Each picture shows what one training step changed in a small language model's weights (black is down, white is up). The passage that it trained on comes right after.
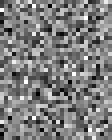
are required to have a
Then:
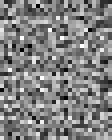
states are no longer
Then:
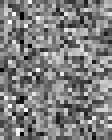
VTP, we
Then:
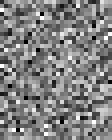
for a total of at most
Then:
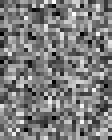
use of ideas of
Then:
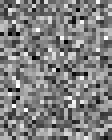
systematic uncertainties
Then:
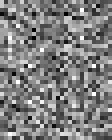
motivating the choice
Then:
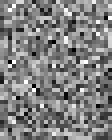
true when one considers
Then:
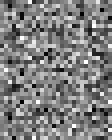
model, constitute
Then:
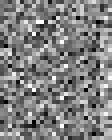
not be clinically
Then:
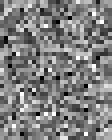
masses} Since
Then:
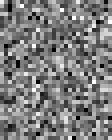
few phonon
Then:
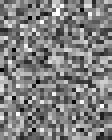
1$ is a numerical
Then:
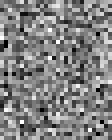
we note that the
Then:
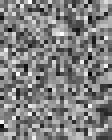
is the probability for a
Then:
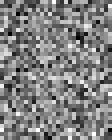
containing the contributions
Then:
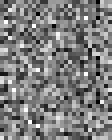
shown to reach a
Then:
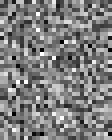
TBM. A
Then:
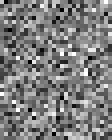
ones are compact,
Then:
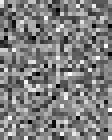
electron spins (red),
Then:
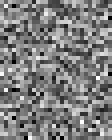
quantities determined by
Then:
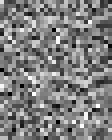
the periodic solution is
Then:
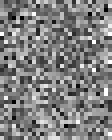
QD symmetry axes
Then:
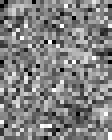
way to find these values
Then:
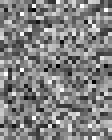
at the edges of
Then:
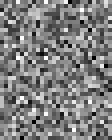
In genetic data
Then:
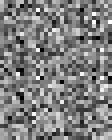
& AP Sensing
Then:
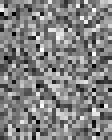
of a peak of 8
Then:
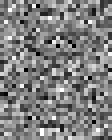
For the special case of
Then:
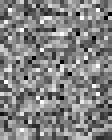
when the number of direction
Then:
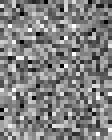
razor we are
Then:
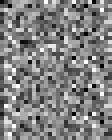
we assume that we can
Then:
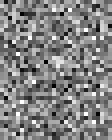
and randomization-based
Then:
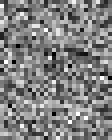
challenge to
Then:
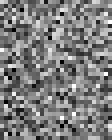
architecture at
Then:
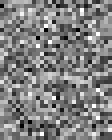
the micrometre
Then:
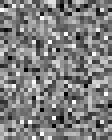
for the relevant
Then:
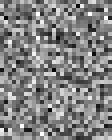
a non perturbative
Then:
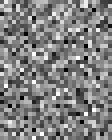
of recursive
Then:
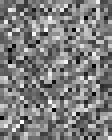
used the negative
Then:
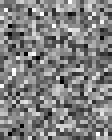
\end{equation} where
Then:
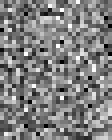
by the PTM
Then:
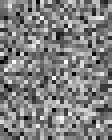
of zeros to the
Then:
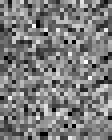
of trace operators on
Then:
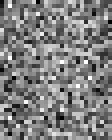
the Pop II
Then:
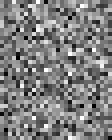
only timestamps
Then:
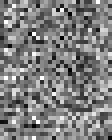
tough to implement
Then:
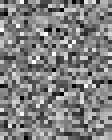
two protons are
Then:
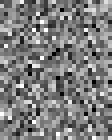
fermionic Fock
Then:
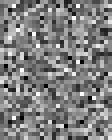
Al window as well
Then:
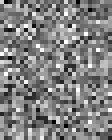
method relies. In
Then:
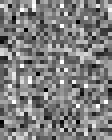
spectra of bright and
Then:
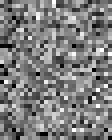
paper focuses on
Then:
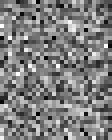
its periphery.
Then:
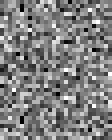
thermodynamic equation
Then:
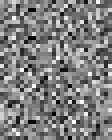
two stars inferred from
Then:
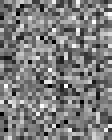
mixing depend on
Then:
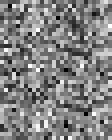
will exert a
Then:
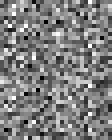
model is to encode
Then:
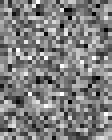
has never been put
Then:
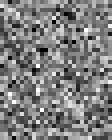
excitations on all
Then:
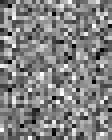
for other samples, that
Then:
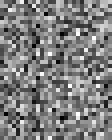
case for some of our
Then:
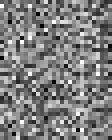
expressed formally in
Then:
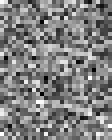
the software to
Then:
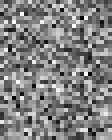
was obtained in a similar but
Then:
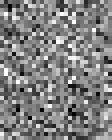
years, mean
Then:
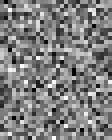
metallicities of
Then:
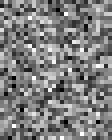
the SET above the
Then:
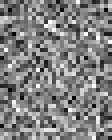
a single pulsar
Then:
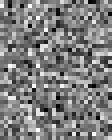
$\mu$m feature
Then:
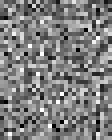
even show a slight
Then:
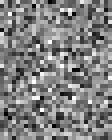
of the eight MW
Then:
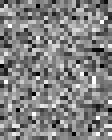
focus may shift
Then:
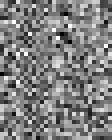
work applied by the
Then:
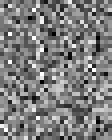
and Biomedical
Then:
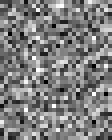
with respect to the
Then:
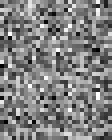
third} component
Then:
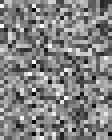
IF. A similar
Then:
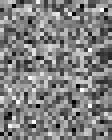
the probabilities for
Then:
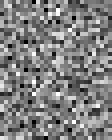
for periodic 7
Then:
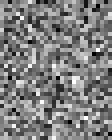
the cluster-size distribution is
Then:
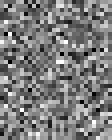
found using the relation
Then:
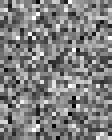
1/\nu \equiv
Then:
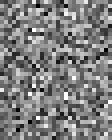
acceleration of the
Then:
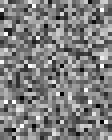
can be utilized,
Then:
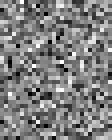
where the diagonal matrix
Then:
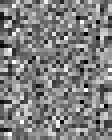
not know that" when
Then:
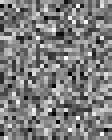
for $5\times
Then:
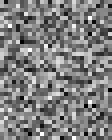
theories should exist
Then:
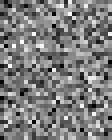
of entropy due to
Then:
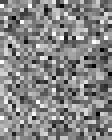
actuality, we
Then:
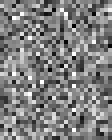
was balanced and
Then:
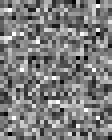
define map $\$$
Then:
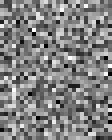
arises in the theory
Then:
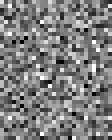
The black solid line shows
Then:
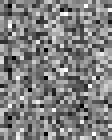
W^{\text {out
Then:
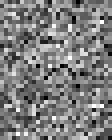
by the shocks is
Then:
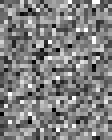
and three masses of
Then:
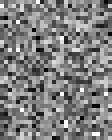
has two regimes of
